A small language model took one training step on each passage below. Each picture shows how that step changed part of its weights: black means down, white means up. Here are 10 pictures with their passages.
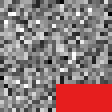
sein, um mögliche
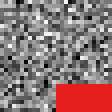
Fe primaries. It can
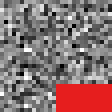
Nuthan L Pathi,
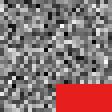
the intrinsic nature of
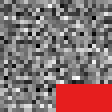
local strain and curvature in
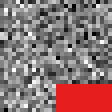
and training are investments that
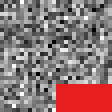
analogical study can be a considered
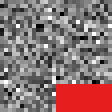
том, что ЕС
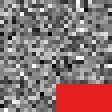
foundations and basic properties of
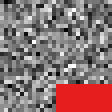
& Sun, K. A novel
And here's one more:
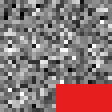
do not observe the
